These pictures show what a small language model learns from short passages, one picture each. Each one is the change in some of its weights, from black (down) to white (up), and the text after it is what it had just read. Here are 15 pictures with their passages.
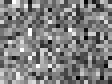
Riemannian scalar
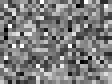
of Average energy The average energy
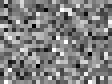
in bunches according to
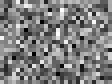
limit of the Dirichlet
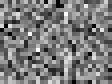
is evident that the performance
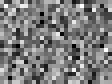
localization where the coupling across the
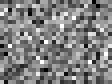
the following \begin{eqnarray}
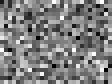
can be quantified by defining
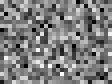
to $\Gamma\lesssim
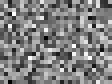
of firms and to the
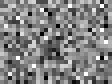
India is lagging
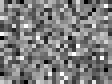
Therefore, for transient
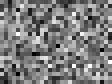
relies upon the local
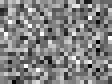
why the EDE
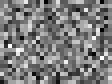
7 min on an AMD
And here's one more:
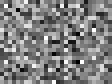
on the form of the prior
